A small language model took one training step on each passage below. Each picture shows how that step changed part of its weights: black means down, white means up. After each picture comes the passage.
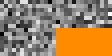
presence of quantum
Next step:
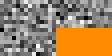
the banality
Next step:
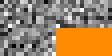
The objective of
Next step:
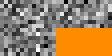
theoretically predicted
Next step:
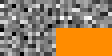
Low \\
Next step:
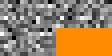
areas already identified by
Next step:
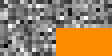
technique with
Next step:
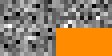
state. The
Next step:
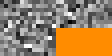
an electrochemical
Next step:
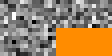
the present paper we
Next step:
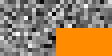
corresponding to a
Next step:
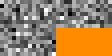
a ring with
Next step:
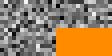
emergent radiation
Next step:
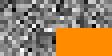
in the negative and
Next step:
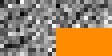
observation of
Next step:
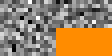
at the middle
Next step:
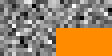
is a need for
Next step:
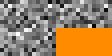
financial problems,
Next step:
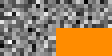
L Th R
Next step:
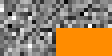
for other disease
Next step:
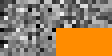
partial, and
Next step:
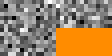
Hz When
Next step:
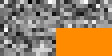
is placed at
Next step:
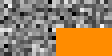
energy efficiency.
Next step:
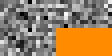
which are not available
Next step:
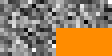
is reduced to a
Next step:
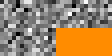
medium size
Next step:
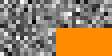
To provide additional constraints
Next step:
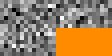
wellness. Our
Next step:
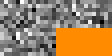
classification methods so that
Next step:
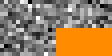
Figure 4.
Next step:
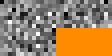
the role of the
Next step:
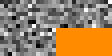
as will be discussed
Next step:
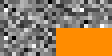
economic growth, but
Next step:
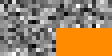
(positive and
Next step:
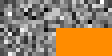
Interest in using
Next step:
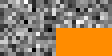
u$ is
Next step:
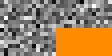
obtained by improved
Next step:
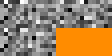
data analysis techniques such
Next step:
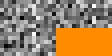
read the 12
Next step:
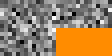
are engineered
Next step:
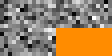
mice. It
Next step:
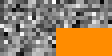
tensor product
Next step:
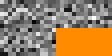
reduce preventable
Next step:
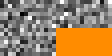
application of GPS
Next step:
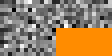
gauge, the
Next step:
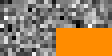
why, up
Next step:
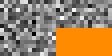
This should be considered
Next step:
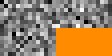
pressure from the
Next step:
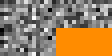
thus, some users
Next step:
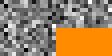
an inverse temperature
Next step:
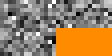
can make a better
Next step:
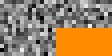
that does not occur
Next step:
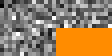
an unexpected
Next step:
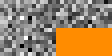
after the cuts
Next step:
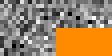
responsible for standard
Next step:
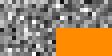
the characters'
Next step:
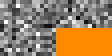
characterize the
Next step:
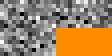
authors thank the
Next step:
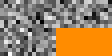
Tara in
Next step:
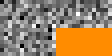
the energy distribution of
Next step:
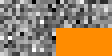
Here an
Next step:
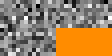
at proving
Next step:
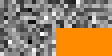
interior region
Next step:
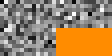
density function fitting
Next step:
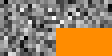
sheep wool
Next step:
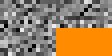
tested for
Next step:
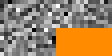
of an individual or
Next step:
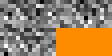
employed to explain
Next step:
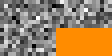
MBP |
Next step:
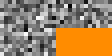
from vertical
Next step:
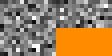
clearly seen,
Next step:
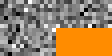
for support. We
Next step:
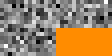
decline to that
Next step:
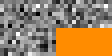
believe that
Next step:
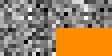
for varieties
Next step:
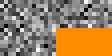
predicted for
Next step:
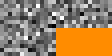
with the local transform
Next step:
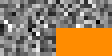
- \langle {
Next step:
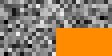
neglected for
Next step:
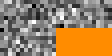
relatively slow
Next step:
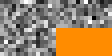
we need to type
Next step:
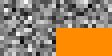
is a basic human
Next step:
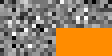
the vacuum
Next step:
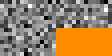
climatic and
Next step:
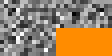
sensitivity or
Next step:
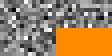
that the scales should
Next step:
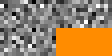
teak wood
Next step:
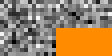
movements using
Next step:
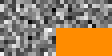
by half the
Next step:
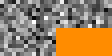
have to sign up
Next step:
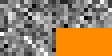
summarised in
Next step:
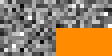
a massive star
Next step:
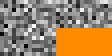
we only solve
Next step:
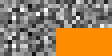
belonging to
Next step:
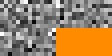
However there are
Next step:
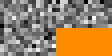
| CIV
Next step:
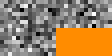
and Roman
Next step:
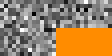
I started by
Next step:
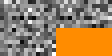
a P2P
